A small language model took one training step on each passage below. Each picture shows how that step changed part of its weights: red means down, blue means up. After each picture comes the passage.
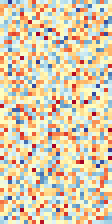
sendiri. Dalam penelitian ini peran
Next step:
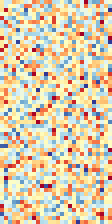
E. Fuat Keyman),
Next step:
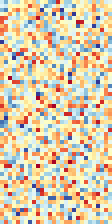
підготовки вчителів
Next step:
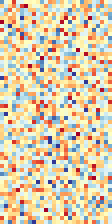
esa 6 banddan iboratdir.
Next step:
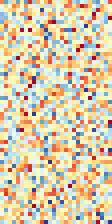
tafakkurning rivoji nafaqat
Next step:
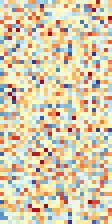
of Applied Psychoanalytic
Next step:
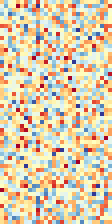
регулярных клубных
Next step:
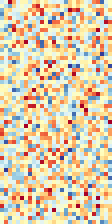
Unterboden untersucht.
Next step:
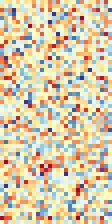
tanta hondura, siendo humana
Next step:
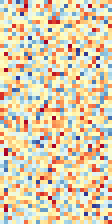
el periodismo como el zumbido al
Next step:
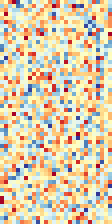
pp. - PÉRICART
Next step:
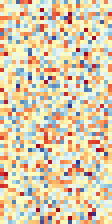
va mehmonlar uchun qulay va
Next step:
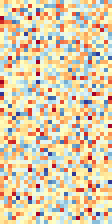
держави й діють відповідно
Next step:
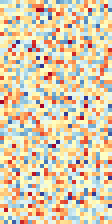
igualmente verdadeiro. Ou seja:
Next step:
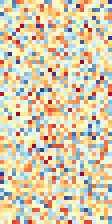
análise dosimétrica. Considerando
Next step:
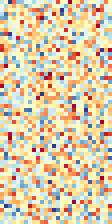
Por momentos, en algunas obras,
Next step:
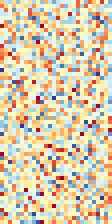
професійної підготовки працівників
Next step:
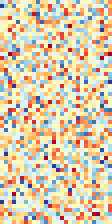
Как государственное унитарное предприятие
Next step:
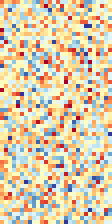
transfer belajar yang meliputi:
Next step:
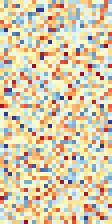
sistema, el modelo de datos y el comportamiento
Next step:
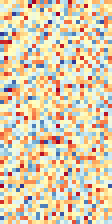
o'rmon mavzularini eslash orqali
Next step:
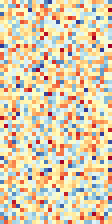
provocando danos à saúde das pessoas que
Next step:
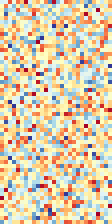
ва барг шакли каби
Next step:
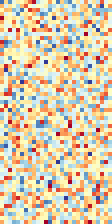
deel 3. Functionele
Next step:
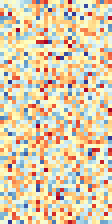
groothandel als één van de
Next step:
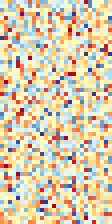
dāri ostiyya ot
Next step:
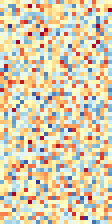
Narzoullaeva, D. B.
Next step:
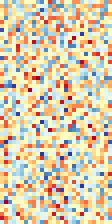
estudo foi composta por 47 pacientes,
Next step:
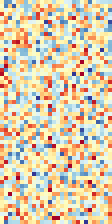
iniciará su informe parcial.
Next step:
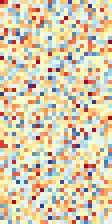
eng asosiy ustuvor vazifasi hisoblanadi. Bu
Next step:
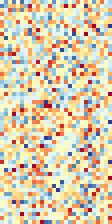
Brăilei „Carol
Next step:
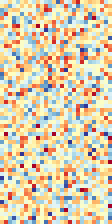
beqiyos hisoblanadi. Ko‘plab ilmiy
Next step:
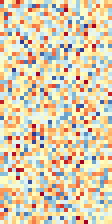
vardır. Diğer taraftan
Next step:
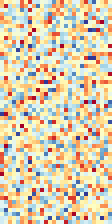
Foreign Studies, Nanjing
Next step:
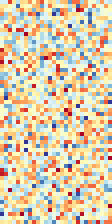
oposição política, isto é, a
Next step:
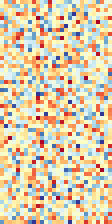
потери на высотах вокруг
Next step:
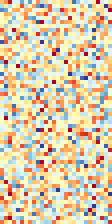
epistemologischen Reflexion digitaler
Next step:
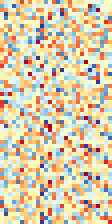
қалқонсимон без,
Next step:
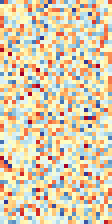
ўтказишда ҳисоблар ва
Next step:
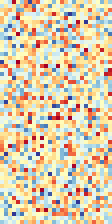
bali qasir-qusur.
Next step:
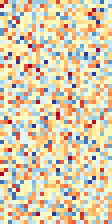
\div 6) \div
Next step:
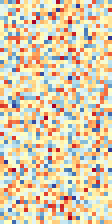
нашему мнению, именно
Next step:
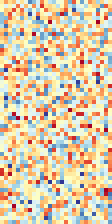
uma série de desafios emocionais
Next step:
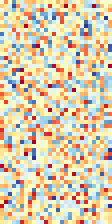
edges, creasing and soiling
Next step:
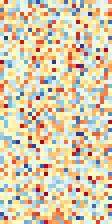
sebagai media konsultasi dan pelaporan
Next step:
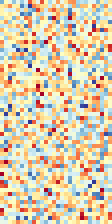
por otro lado se perpetuaba su
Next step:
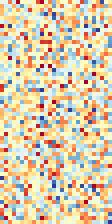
Biotechnology*, Vol 20 no.
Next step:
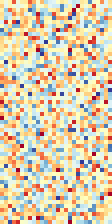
существует 3 маршрута из
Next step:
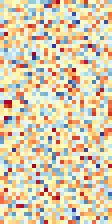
vertentes, a forma rígida
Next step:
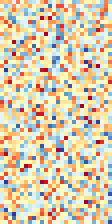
каби бир қатор янги
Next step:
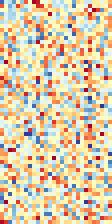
қисмларининг аҳволи -
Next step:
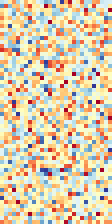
о том, что пересказ в
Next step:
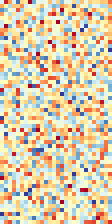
taxmin qilish va muammoli vaziyatlarni
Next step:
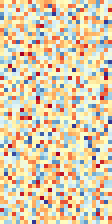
University network untuk penilaian
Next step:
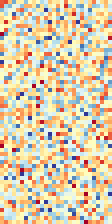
8-mayda qabul qilingan
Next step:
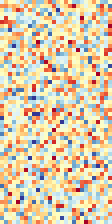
a criança está inserida possui
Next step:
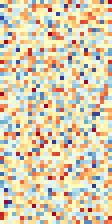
pode ser mais assertiva, contribuindo para
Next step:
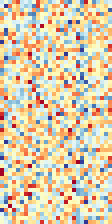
Peer Reviewed Journal 6:9
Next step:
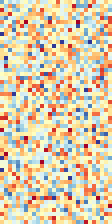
M.E. Synthetic
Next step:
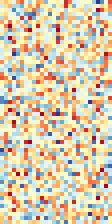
переменных затратах
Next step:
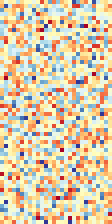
и изготовление орудий
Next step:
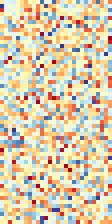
//Archive of Conferences.
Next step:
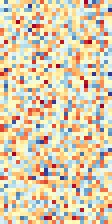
EM SÃO PAULO
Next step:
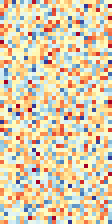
1.8% for internally
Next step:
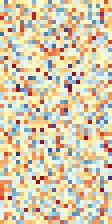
sohaning mamlakat YAIM shakllanishidagi
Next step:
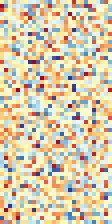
требует учета различных факторов,
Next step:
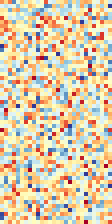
maqsadlarini belgilash va barcha faoliyatini shu
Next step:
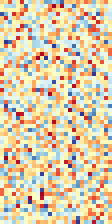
t luthfiimutaali
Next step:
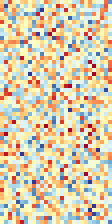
фаол иштирок этади.
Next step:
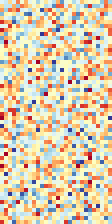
икки қисми ўзларига
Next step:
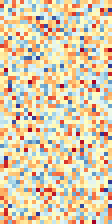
masyarakat komunitas nelayan,
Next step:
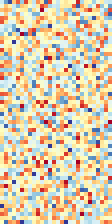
kelgan. Buxoro chandir
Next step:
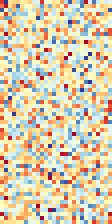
Pedagógica 2022. IFMA –
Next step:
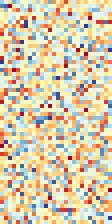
literatura española para reivindicar
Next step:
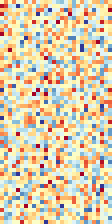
la crítica histórica y en fin la
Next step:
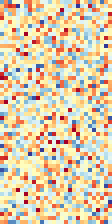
сократится с 66 до
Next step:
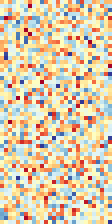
hen. Es bleibt die
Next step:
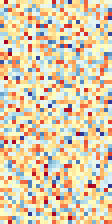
- геометрический -
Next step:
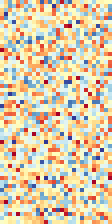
ледников – в Памире и
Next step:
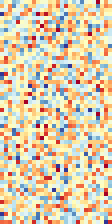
raqamlarini bildiradi. Misol
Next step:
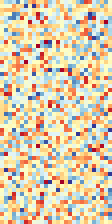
final del escrito, los autores delinean
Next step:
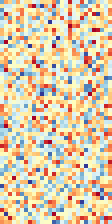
arquitetura inserida nos espaços
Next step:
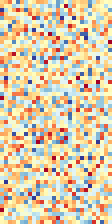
Davlat soliq xizmati organlari
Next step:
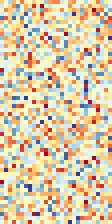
moliyaviy instrumentlar sinov tariqasida joriy
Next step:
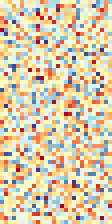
ставят семейные проблемы на
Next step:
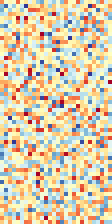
lassen. Nach mehreren
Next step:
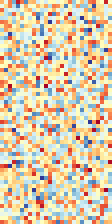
en la aplicación de los Objetivos de
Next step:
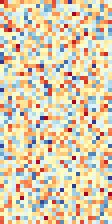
evidens niveau og samarbejder
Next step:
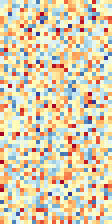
bo'lishi kerak. Ya'ni,
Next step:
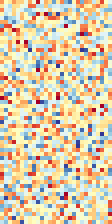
рентгеноструктурного анализа
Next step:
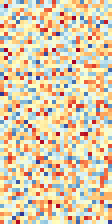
Bu esa tinglovchi eʼtiborini
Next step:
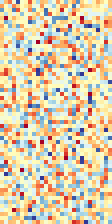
biz - kattalar kulamiz;
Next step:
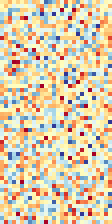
yang dipisahkan (X₂),
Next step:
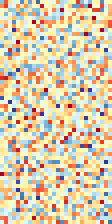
гара они переселились в
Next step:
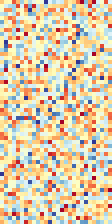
desafios vínculo com a
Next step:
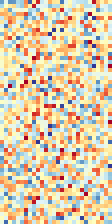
und umgesetzt werden muss.
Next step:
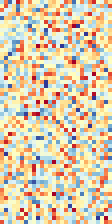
a misoginia, chega-se
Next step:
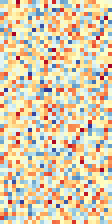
wordt aangegeven dat de
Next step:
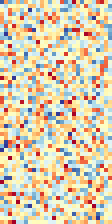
работодателем направленные на
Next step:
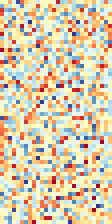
это однако, оспаривается
